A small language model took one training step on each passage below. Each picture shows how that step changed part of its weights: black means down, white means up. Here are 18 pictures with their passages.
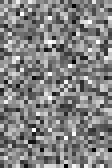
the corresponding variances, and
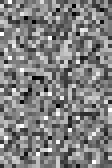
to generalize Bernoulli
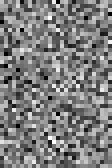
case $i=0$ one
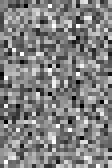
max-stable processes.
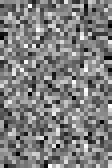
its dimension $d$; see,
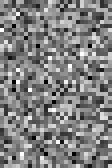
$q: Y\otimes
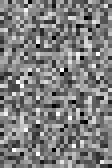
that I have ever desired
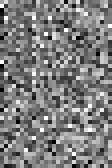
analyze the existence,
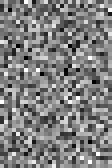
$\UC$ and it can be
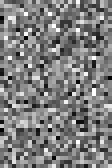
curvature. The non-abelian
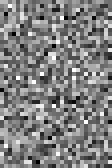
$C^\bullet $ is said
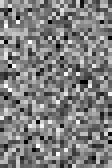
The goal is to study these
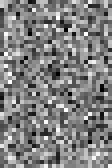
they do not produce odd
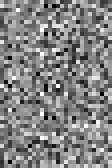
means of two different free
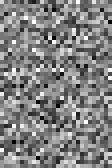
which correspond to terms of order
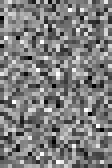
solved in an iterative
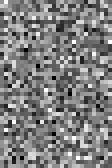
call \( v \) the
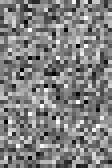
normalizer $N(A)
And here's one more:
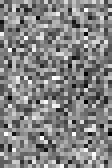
condition and recover the results in
